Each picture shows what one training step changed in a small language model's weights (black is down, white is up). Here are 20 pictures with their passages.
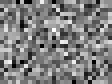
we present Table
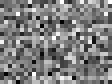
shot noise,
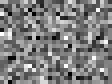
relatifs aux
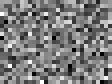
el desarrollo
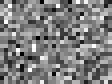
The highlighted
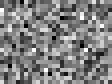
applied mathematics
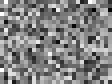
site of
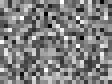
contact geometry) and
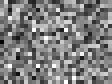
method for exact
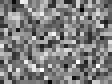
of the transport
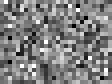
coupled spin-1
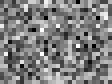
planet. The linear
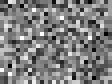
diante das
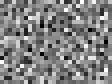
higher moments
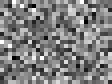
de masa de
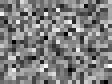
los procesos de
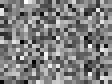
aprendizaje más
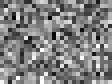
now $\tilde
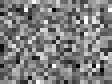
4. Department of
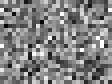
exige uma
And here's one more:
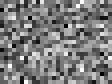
a new forward
